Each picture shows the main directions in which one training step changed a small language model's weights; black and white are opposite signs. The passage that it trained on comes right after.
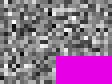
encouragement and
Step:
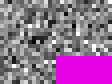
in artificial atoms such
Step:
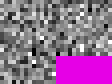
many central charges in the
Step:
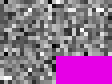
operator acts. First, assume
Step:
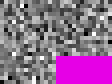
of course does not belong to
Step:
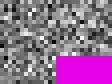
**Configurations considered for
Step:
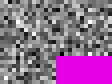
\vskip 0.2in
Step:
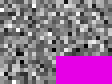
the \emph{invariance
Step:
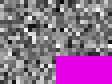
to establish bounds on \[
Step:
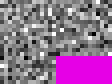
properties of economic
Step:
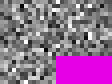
much lower than all other
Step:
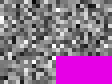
proof in more organized way.
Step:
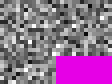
aim of this paper is to
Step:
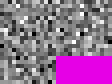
if $i\ne
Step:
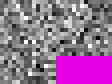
module $M_\lambda$
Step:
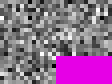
birth - death
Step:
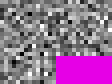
more used to working with
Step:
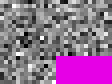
both occlusion-free and
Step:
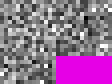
other cosmological probes, including
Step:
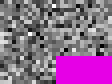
mass term, then, as
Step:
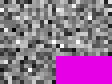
characteristic order-parameter distributions in
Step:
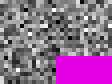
important to note that in
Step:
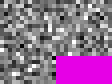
of early-type galaxies
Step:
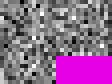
enormously large numbers.
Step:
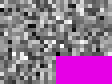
are redefined in each of
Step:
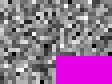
a statistical significance more
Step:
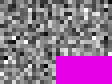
all branch points, and determine
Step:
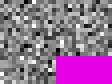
order WENO scheme applied
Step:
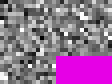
are mutually equivalent:
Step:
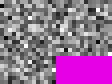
types of such devices can be
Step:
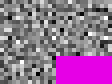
full subcategory of
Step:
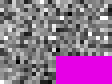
known action-based formulation,
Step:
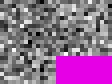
CNN behaves well
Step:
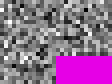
and the even leg.
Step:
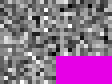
(Agashe &
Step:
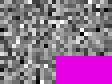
decay. Here, we just
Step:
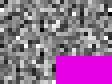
were considered in our analysis,
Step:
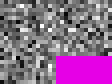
does not concern with the
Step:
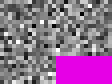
impact. In addition, the
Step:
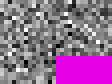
the most important points of this
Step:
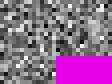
analyzed using the simplifying approximation
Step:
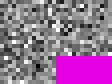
properties of a base. Thus
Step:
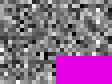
reductions will remain equivalent for
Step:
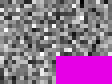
integration over emission energy, that
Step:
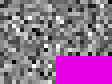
cases, only the candidate with
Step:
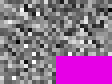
that the farthest
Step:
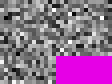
takes negative values and when
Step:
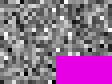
\dd r \dd
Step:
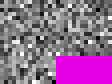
independent single-baseline
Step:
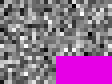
of period $ p $. It
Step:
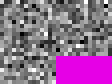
we finished in the previous
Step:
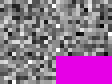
As before, we make use
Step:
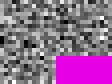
point are zero---a
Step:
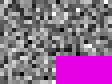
operator $T$ on a
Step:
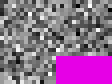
lamppost to understand
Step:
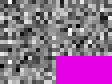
a common tracer of molecular
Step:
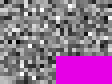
derived categories of left
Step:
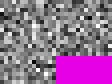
exist enough examples of potential
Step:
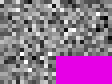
experiment, an interesting observation can
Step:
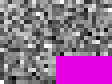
the interface, which exists
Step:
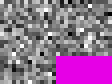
of metric fluctuations is of primary
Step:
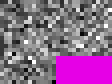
that the infinitesimal operator
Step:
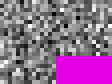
group is in fact a
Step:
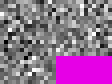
notoriously difficult to
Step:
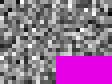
work. Briefly,
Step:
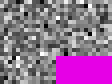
yields the required relation between
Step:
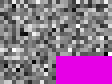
has recently been asked
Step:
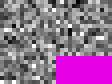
result by Fowler,
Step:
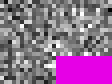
but leave open for the
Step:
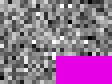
the coefficient of a particular
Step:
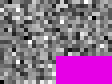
As a result, large approximation
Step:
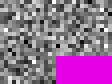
successfully, while the
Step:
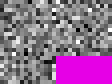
represented by triangles. With
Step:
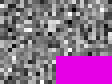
box and gold colored
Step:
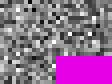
This example demonstrates the great
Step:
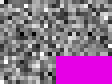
model of physical systems with
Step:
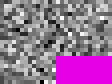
using a symbolic calculator
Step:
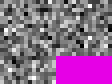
of transformations solves correctly a
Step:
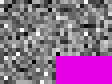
number of occurrences of
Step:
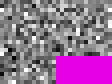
are however related to different rotation
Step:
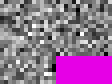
same method, we can construct
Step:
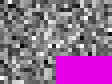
the Compton wavelength of the
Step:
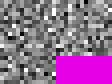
factor $R_{AA}$
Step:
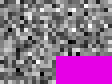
paper, we are interested in
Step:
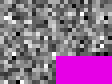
small $h=\displaystyle
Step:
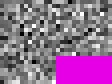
introduction to this topic one
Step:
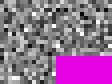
are energetically separated from
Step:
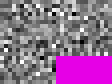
being significantly younger than
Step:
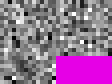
% Strict homotopy invariance via
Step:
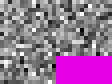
the modelling variability among
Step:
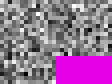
the quantitative predictions of inflation
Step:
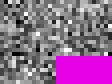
\eeq \noi where step
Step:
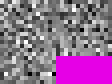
is the scattering self-energy
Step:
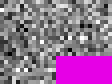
remain among the most crucial open
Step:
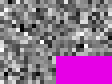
a matroid representable
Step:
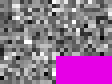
More generally, with an arbitrary
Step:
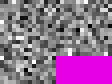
production. Traversing
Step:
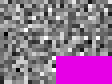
no quality issues in all
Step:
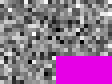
to lie in phases of the
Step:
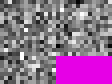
a local version of the global
